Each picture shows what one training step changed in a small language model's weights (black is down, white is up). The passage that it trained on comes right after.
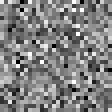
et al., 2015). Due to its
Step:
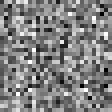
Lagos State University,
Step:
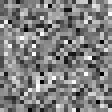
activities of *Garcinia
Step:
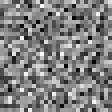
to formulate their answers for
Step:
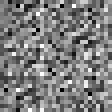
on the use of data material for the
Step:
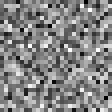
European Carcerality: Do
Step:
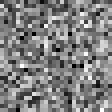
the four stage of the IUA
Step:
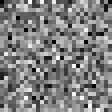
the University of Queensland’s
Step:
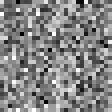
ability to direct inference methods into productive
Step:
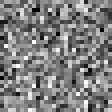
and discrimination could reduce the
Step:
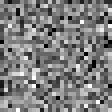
despite negative consequences could lead
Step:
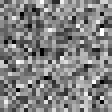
generated electrons in a detector as
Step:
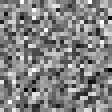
that focuses on the management of student
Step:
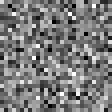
or a mobile app is essential
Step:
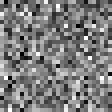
that Hawaiian populations were
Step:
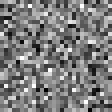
have a wider range of resources at their
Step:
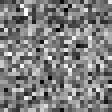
these processes, due to the intensive
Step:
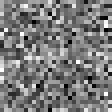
However patients in group A were more likely to
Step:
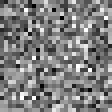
and extensive use of invasive
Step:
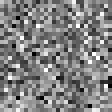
equation. $$C(e,
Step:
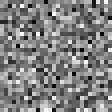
extent to which the IV has
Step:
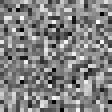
usability of the tool, as well as its
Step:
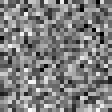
the chest after the lance.
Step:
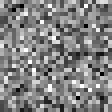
difficulties in concentrating.
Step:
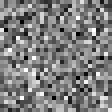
“Internationalization of the Internet
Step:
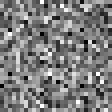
Kurdish dynasty under
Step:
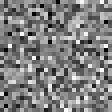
and only proceeding to further
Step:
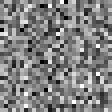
Kazakhstan lies in
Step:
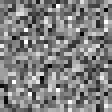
\times 144 \times 4
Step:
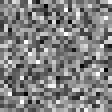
the MCL levels obtained for the computational
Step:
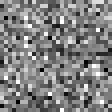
great opportunity for this. The
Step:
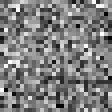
soils. According to
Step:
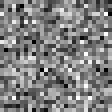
management, the impact of the infodemic is
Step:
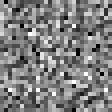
idea of the PBL approach whereas
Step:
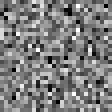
The final DEM resolution was
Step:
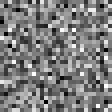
uterine atony and
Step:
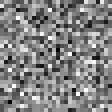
operating mini-grid solutions for
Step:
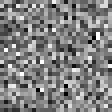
who has morals, character, responsibility,
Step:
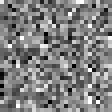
possibility for data mobilization from different
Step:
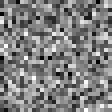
by the wrist camera,
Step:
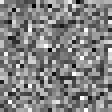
Thus, the energy transition in this
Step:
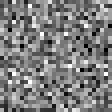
humanitarian applications. However, further
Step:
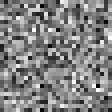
nodes and relationships, forming a
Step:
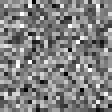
tentmaking minister.
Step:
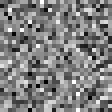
one-year period is 50% or
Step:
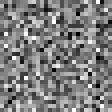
death. Herbicide application
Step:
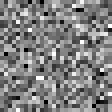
study the employment of feature-wise
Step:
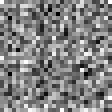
the locks and the block main
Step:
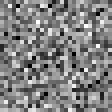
the area, the following tree and
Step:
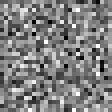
of disease recurrence during the
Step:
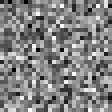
in other Humanities and Social
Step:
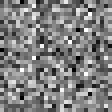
and conditions of use. The long life, low
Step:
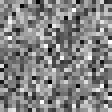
have only recently moved into
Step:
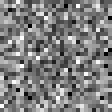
prior to 2016. A fourth
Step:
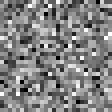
constitutions in memorialization processes
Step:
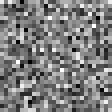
This portion of the study was an
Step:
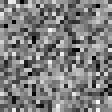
In addition, you can find the most frequently
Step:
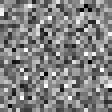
of treating guests at home,
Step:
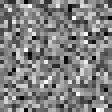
on a university basic CAD
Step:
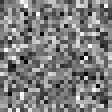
carrier density (Figure 5).
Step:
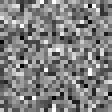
Figure 2, demonstration of device
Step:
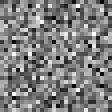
matrix was found to evaluate the
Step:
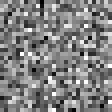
and the understanding of social events
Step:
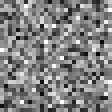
other universities. The mean difference of
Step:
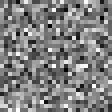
nephrotoxic drugs,
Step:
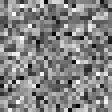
pre- fourth republic,
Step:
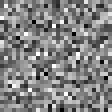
below a predefined threshold,
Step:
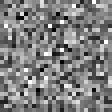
the fellowship, I have
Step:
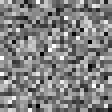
with negative news can cause stress
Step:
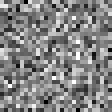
Arka Taila is still
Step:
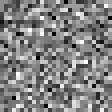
Centre for Digital Life
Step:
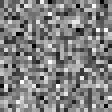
preprocessing phase where all
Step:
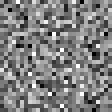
películas de
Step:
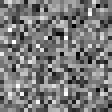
They are shown in Fig.2
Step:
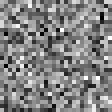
working skills. The internal coach
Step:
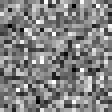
farm in the sub-prefecture
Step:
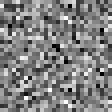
manner through the depiction of a
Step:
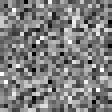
of the crack, patch material, the
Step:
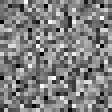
differentiation between the sane and the
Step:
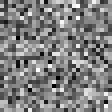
other construction material [1]. II.
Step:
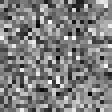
tectonized, being comprised between
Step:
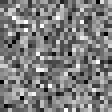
centrifuged at 1000
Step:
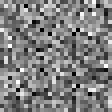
composition. The conductance measurements were
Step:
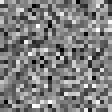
included in the constraints:
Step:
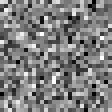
brain scans demonstrated only mild
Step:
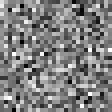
was placed on the top of the
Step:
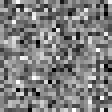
influencing provision of dedicated
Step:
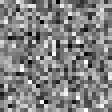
labels represent BMUs at
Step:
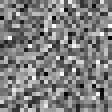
stay of patients during the pre AMS
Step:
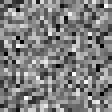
a frequency comb but now in the
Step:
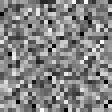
$\tau > 0$, such that
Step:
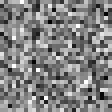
accurately emulate the topographical
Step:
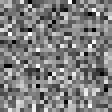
Code DAR (mmol)
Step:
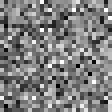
a case study. - b.**
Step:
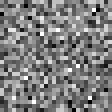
listed under B2, please
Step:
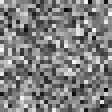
drinks [7,8]. The
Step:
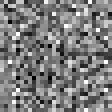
and evaluations. However, the study
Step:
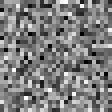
Analytical reading is the basis
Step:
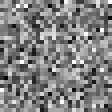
and to develop real-time,
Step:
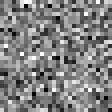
new quality, and is not an independent
